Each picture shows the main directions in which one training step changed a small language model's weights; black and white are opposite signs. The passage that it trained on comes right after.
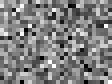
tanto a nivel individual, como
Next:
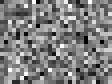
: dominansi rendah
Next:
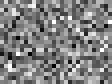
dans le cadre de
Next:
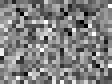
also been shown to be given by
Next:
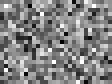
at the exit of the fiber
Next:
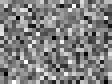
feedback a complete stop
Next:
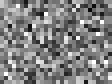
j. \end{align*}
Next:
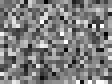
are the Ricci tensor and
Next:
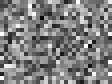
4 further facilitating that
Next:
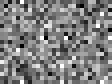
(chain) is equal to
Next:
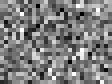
has 2 collineations of type
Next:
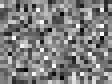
componente presente no plasma,
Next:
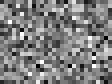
planetary orbital plane). If
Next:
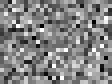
`focused' on
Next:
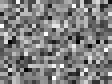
For example, the new position of
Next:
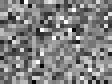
latency and reliability
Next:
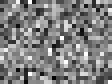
of all summands which are
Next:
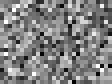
defined by $s_\ui$,
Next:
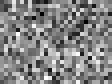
of the Riordan
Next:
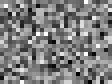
at early times: For an
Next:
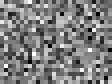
According to the form of
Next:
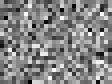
formal equations of TT and
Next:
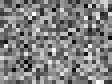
pembuatan produk uji
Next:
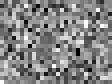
are (finite or infinite) products
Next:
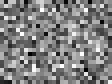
héros qui a pour
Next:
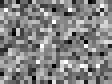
by all the harmonics ${
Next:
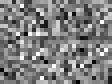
sought out will be:
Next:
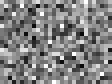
at a minimum, more than
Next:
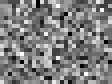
comportamento por 2
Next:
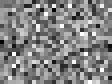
to show the reverse inclusion.
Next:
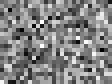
may diverge and become dominant
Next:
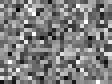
solid N/O ratio reaches
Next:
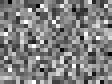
the line element (1).
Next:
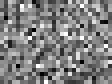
Bagi Pemerintah yaitu
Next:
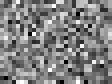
simulation) of the critical solution,
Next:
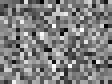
Kök Yarpaq
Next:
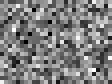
where the gradient of the field increases
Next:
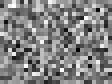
co-cdf of the
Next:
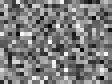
improving task execution efficiency;
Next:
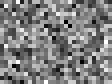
with an in-plane component of
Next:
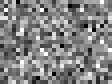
as the former is set by
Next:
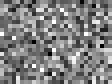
\subsection{Comparison of
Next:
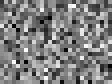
$\Gamma$-convergence for operators
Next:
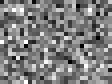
y dir = both, y
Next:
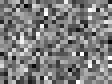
trash*, Odie has
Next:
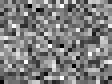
a right $C^*$-module in
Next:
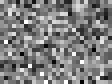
5. Boshlang'ich
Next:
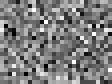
green region and escape
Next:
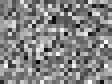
Madison, WI
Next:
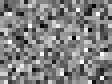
Fuchsian locus and in
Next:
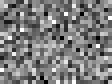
possible definitions are equivalent. Our paper
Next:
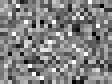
to neoplatonicy
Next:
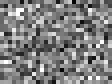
panjang tangkai
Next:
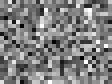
negativity condition on the top
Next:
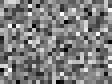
che proteggono ma anche
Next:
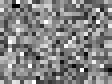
provides a triangle $\delta$
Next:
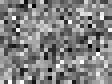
and the Grunberg's theorem
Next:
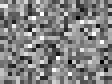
the claim. In order to do
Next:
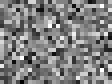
If applied to immersions for
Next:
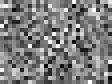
(the scale that separates a
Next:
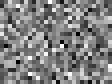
single-photon source and all
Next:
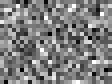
\end{equation} which defines
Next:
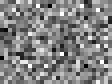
бир килограмм
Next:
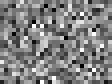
to their existence and look for direct
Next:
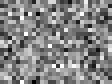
consegne che dipende
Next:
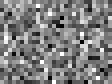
янада теранроқ
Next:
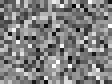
a fixed azimuthal
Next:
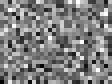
izdan chiqadi, bu
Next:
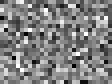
order---or impulse approximation
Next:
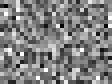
sentencia de primera
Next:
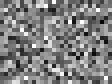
we consider its linear perturbation:
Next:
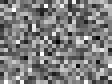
in $A$. So, it
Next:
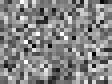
and Field Trial
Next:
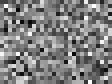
are gravity, pressure \&
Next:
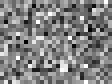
молодь, тим
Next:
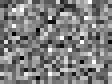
yanada takomillashtirish
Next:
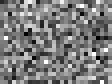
Bernstein function. We
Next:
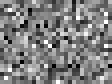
van het eerste deel
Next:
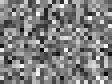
the fiber product is a homotopy fiber
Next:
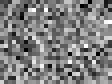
2 achieved significantly higher grades
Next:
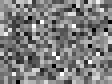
arasında uyumlu
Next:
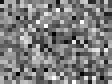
sobre o número de
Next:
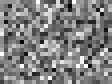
by the Deutsche
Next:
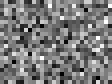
than 1 V to reduce its DC
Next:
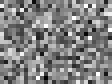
таких контактов
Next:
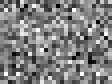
here is highly effective, but it
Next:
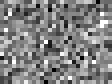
analytical methods. The first
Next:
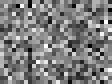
similarity or distance measures among time
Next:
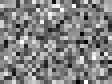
negro, no se separan
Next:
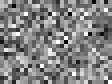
training set $D_{\setminus
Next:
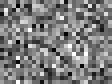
parameters which are obtained by just fitting
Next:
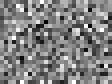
Ghate, E.,
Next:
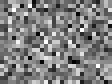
its expectation value approaches infinity.}
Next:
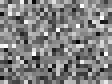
- Bolívia 4
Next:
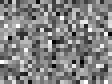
such as the cohesive
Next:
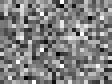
the results of observations using a
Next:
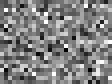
rest of the solar disk and
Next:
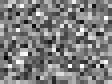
\ux\, gauge superfield,
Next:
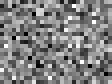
single 'quantum noise'
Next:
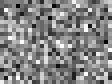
stronger than that found for
